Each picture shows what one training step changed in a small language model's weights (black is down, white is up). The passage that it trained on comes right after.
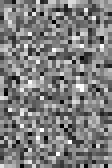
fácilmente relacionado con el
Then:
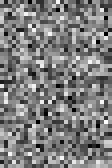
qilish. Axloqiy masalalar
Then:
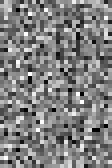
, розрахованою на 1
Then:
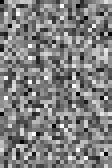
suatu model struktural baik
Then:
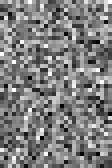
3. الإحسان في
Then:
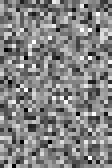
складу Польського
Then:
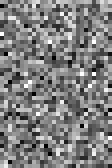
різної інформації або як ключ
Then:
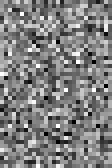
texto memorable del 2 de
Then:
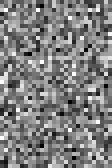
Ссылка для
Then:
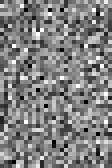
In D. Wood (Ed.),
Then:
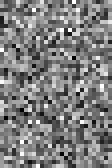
veri toplama araçları
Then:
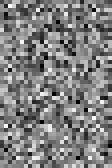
de extensión “Programa de
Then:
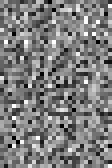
entwickelt. Dieses
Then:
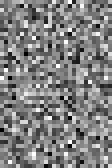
tarqatma material bilan ishlashning
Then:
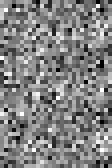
this article, the formation of
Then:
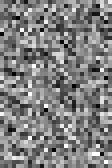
را بکشد،
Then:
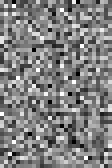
da pesquisa. Porém os estudos de
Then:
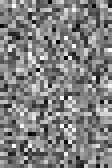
o‘zlashtirish vazifasi
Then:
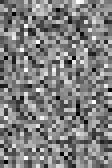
asosiy g‘oyasi: faqat
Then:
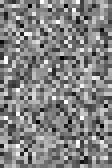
келиши мумкин.
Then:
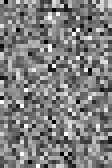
prekriva izmučeno
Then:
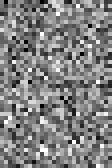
технические, юридические,
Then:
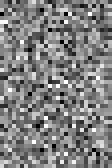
de alumnos superior a los
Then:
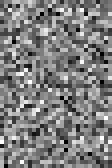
reëel ook al
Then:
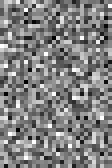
республике узбекистан на
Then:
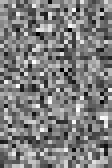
xos mahorat talab qiladi.
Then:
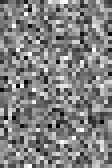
шукає єдино
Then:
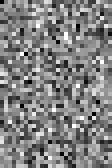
de diagnose altijd
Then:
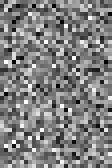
ZA DOBIJANJE
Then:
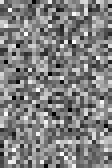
установки мышления,
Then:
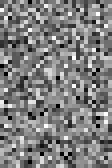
énonciations performatives
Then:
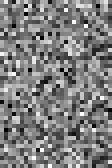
щодо стану запасів для
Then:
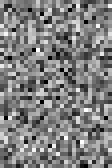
que es el creador y
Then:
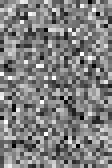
Volkov, V. L.
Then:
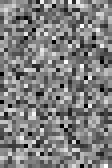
os povos indígenas foram
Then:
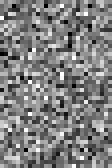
є потужним інструментом для
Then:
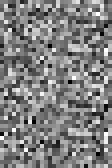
появляется большое
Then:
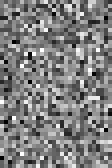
Urganch davlat tibbiyot
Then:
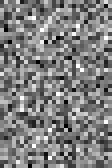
talab qiladi. Gibrid
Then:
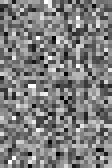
chiqarishi mumkin. Bunday
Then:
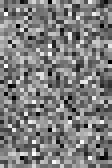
biznes subyektlariga
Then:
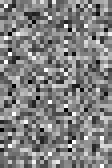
για τον
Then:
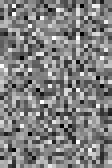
e participação política. Seu objetivo
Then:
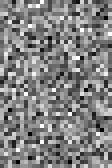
збережено чисельність
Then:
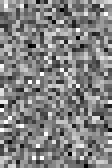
Objetivos de aprendizagem
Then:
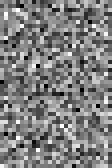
2022 году Бухарским
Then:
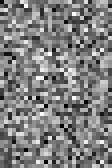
них и их размеров в
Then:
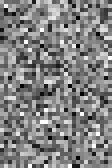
1. Karimov I.A.
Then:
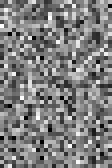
va fantaziya bo‘lib
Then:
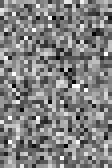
условиях. В статье будут
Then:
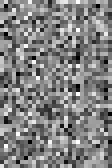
कर रही है
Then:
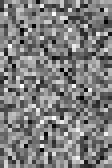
firibgarlar shaxsiy
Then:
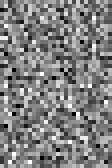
ustuvorligini ta'minlash
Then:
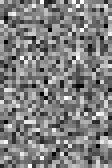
har qanday jamiyat vaqt o'tishi
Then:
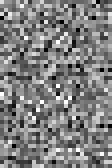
Interdisciplinary Studies
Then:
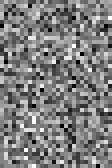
nafaqat xodimlarning psixologik
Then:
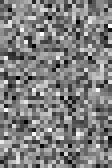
ularning kasbiy-axloqiy madaniyatni
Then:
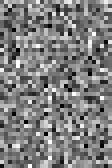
ритм и распев, что
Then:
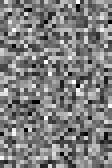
предвестники тем выше,
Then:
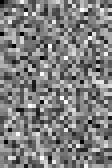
board: Salimov Oqil
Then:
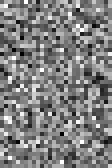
перехід до рівноправного
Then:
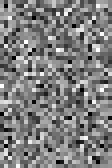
tarkibiy komponentlari
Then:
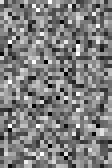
amalga oshirilishi uchun zaruriy
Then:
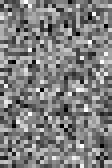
yapı içinde hizmet
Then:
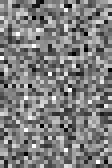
foydalanilganligini tahlil qildik:
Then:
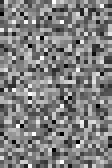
кўра, мурожаат
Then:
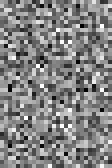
смерти не определена как
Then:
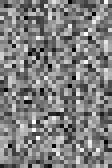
rivojlanish tendensiyalarini aniqlash, ilmiy
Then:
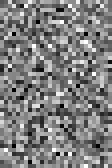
de mayor interés para ser utilizadas
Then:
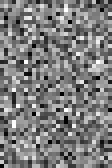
biri al-Beruniy
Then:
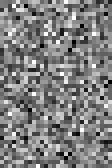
aus den Sammlungen des
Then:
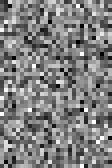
hatten, die in den
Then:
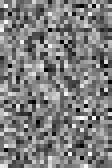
de la participación de todos en la
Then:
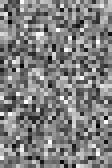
Shu maqsadda AQSh
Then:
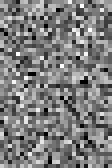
hidrófilo -
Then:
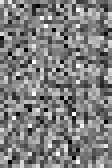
oshiradi. Bank kredit
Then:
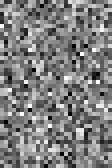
yodda tutishimiz kerak"
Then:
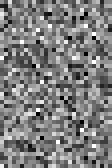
das questões políticas e sociais no
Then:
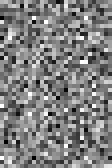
(dalam Mayna,
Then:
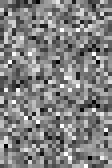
причины орфографических
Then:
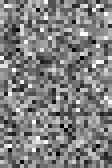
gewenste klimaat te
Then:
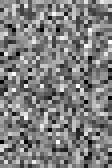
информацией друг с
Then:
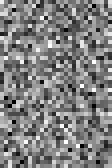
O sexo feminino
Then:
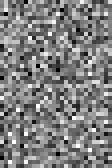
: Besarnya angka R
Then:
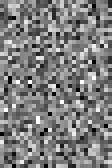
so‘zlovchining dunyo,
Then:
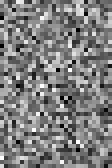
riesgos que puede la
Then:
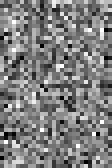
языка, меньше времени
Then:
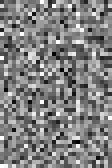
qilish bo'yicha ma'lum
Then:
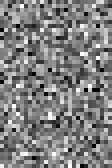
efisien, meningkatkan
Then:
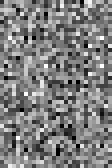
- Gatto, D.
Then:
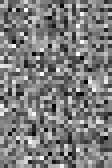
qiladi. Qoraqalpoq
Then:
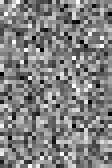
Palacio de las
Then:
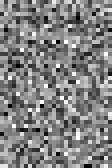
Bu esa o'z navbatida
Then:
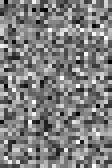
слід зазначити, що
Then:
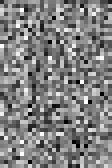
e Zootecnia, Universidade
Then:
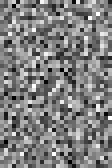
omil sifatida ta’kidlanadi.
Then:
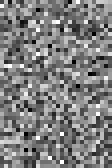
in the Bokondini
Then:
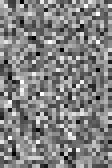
tavsiflab berdi.
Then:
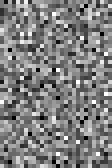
é atitude interativa: É
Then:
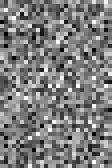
периода (рис. 1).
